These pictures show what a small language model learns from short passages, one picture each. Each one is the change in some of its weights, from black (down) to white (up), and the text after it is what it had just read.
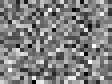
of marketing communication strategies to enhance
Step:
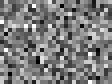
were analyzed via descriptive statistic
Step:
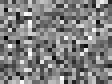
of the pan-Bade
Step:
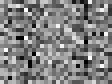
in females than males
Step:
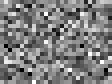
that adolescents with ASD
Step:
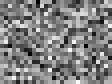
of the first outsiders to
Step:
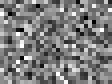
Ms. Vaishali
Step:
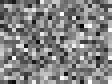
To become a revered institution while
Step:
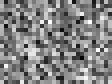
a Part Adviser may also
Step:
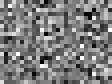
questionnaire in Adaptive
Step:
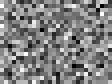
in so far as possible since their results
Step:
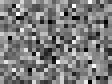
households. Key words:
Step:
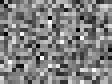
unfavourable environmental conditions
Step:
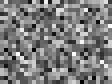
Germany ^bCERN,
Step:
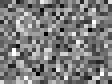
and seed set percentage, but not
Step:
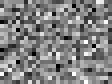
farmers and water management boards. The
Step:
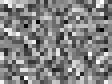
the NH₂ and OH groups
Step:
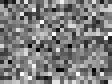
balancers of any type). An
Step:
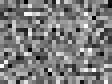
proposed by Diffie and
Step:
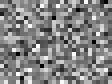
Present the vision on how the
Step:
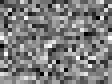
active academics,
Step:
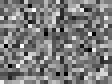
from Aristotle, is that
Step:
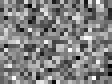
Disease incidence rapidly increased
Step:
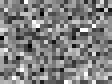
decreased as compared to the other
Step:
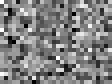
PCOS. PCOS is
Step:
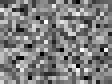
Due to the versatility
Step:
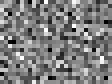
claims J.S.
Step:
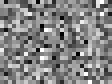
by the CPU to the
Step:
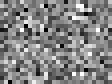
institution have a longstanding
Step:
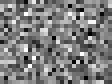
non-financial firms in
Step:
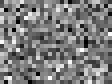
grinders, knives,
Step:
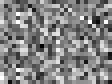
sixth most common cancer
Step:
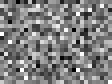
push approach). The essential feature
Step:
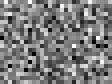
manual Francesco
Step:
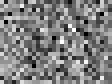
individuals" [16]. In
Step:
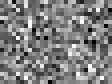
availability All genome assembly
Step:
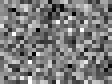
DOMS severity over 72
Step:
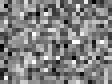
high-level representation is
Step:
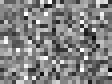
EU in the domains of culture and
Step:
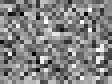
the possibility to tailor their
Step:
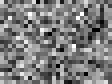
D F ... the developer
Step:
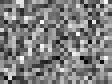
of education, e-learning technologies
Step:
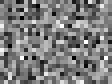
content was not affected by treatment, and
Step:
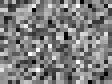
diester (II) (27
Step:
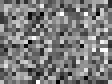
capacity to support the inclusion of data and
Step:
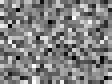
The paper is organized as follows.
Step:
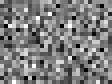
noted the prevalence of
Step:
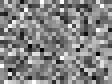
study the effect of carbonyl absorption
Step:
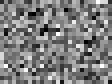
questionnaire and demographic
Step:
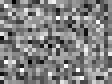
Which a Blood Clot
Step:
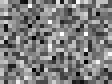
and Barriers for Open
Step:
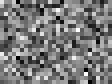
to achieve this, there needs to be
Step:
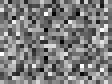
information on the level of development of reading
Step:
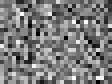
couples to weakly
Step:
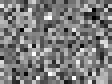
situation which will show the meaning of the
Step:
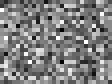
by weightlifters to reduce risks
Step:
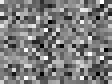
database developed by the U.S.
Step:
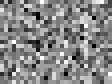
robust decision making and estimation and
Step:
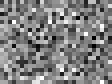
wind speeds due to system
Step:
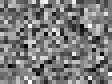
model and those taught using
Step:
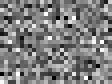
away from the president.
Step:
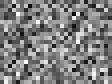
p_t^i is the number
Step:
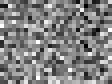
than 50%). Of the associated
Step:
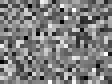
the coupling of complex energy.
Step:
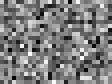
and has produced a web-based
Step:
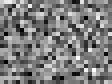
Where: \bar{d}
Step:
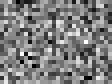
any other automated download activities.
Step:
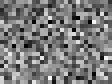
consequently, drop counting is
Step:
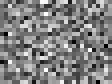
the present Chinese urban planning system
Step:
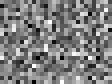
of AI they wanted to develop
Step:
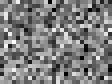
Perceived Value .784
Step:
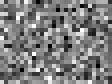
4. The phrase is from
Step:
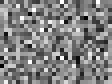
significantly different}$ $H_{RA}
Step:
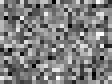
that CSPM tools can be
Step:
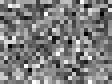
points, with a maximum being 11
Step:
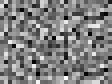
experimental results are shown in Fig.
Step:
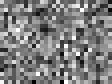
commitment (Ní
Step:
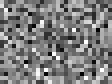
assumption is based on the
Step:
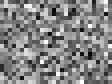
the stable valence state of
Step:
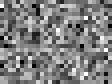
not include Personal Data save
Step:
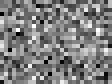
This project proposed the resonant method
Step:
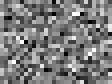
*reservoir* and a
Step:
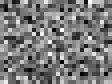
logging), distributed temperature
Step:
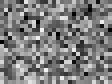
a relatively sluggish
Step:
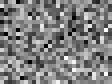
SD (±) t – test
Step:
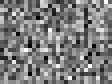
this emotion, her mind
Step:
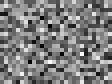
Environmental Systems Science Centre
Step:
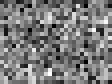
yeast which supports the
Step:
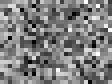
pathologies in aging individuals leads to
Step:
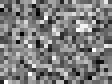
not well established, it is advised
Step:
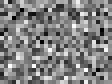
understanding of the principles of sustainable development and
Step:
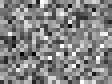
the primary operation at early stages of
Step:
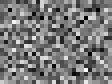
testing to coated metal
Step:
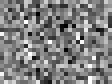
be viewed as molecular-level
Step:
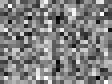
between the groups of observation and
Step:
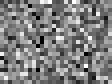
and testing new solutions, ensures high
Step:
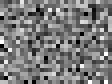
should be involved in development processes.
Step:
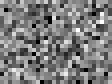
such tools would include specimen
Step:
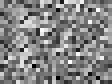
the establishment of a European
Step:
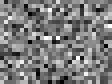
lifelong service: "I
